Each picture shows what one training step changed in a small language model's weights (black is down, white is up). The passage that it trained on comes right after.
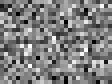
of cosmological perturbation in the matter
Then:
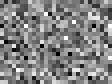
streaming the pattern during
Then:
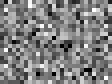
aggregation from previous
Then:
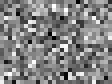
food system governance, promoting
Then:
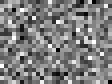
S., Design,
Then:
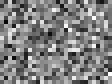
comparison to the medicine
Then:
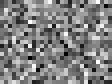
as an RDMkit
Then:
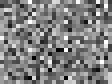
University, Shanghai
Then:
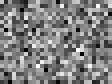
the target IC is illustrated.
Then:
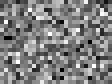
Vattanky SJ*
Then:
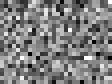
the lead agency concerned. As
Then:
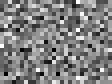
becomes separable and the analytic solution
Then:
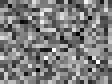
but immunodiagnostic
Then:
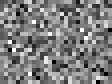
processing framework to construct a
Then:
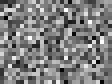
Caribbean islands and
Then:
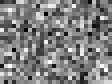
$C$ is the capacitance
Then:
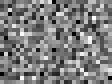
of Landau ordering
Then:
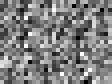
the age characteristics of the student.
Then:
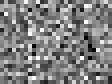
from $z<0$ is
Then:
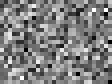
than 18 years admitted in
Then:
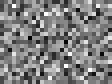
review carried out by the appellate
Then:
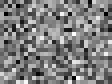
interesting, however, was the first detection
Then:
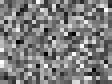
replication techniques. The physical nature
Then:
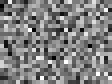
spread and the lessening of
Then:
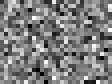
bulk stacking), which we
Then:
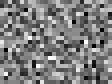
quartile (Q1,
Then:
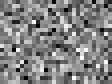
system is shown in figure 2
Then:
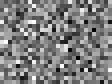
network. Normally, this would
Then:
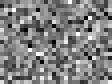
Results Extractive values The
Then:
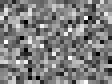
than sharp attenuations of
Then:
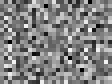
required the knowledge of the two scattering
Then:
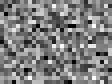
materials, and the best material should be
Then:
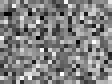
trick has already been used in
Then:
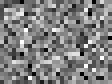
demonstrated that our scheme can
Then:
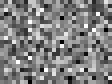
exactly one of the two of them
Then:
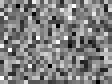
- Summarize main challenges
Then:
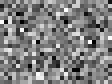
for stable quantum objects such as
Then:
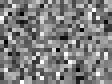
for domain wall states.
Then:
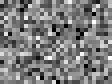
the time responses of system
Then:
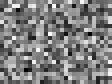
between gender and the level of
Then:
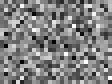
polarimeter grating.
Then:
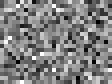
= \kappa =1$. The other
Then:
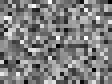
combined with an attention mechanism that
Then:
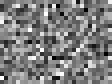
and the conventional mining process.
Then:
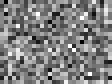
single amide proton with the
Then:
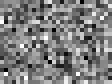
corresponding to phase rotations of the
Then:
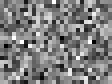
above the QCP. However, the
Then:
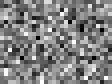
as Ghana, commercial
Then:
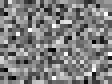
$r = 6$, one of the
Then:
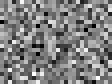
studied previously, as has the
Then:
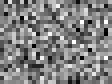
magnetic confinement was not evaluated
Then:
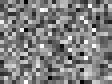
length. This is due to the
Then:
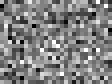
are then everything above the
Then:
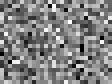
or localism across the nations.
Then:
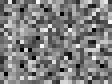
per unit ribbon length
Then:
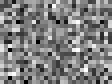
and nature, and for whom,
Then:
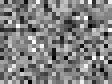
broad $M_{K\pi}$
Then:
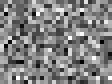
how to apply the output of these
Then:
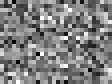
only probabilistic techniques, based
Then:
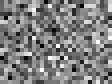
private secondary schools
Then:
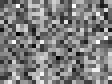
photospheric level.
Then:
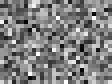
in each domain. At the same
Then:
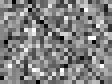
query archetypes for
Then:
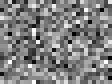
waste disposal (linear
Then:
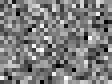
application of compost at different rates produced
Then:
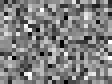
optical subsystem that provides a frequency
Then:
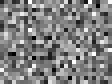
¹Sone Ngulle
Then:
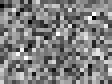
(Pink, Light
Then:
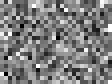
influence the testing methodology. In specific
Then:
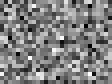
pressure on the inflamed
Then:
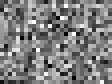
Russian and Polish fans.
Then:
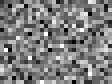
The available spectroscopic
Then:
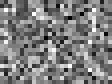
Risk Factor Number of
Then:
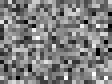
in both specimens exhibited more
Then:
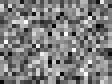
\supset \ha $
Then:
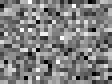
Project Acronym:
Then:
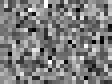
the item pool is generated in
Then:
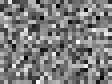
is steady. When these
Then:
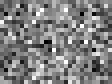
quantum states. So we use the method
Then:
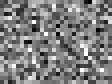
surrounding and the two phases
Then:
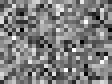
for their high nutritional
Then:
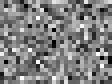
MoS$_2$ both
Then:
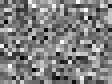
overpartitions. Many interesting
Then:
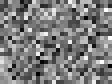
the present study that is based on a
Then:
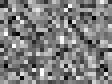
Authors' contributions Mr.
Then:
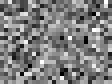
is comparatively higher than that of the
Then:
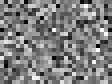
size (Kpolovie,
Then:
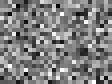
used to produce the results shown here
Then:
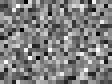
layers. The bilayer
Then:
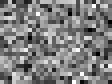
probable centre of origin in the
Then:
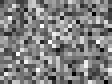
partitioning a digital image into
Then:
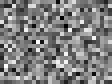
on average unit costs of these activities
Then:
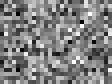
cryptography based on neural
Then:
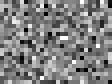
\page{}) for
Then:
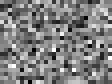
of the form $C_{v}$
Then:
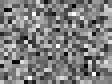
assumption, based on past work
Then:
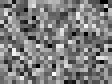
on a Very Rare Case
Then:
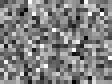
structural equation modeling.
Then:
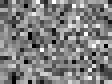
Note on Implementing the
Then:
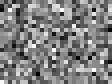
through arcing reactors of
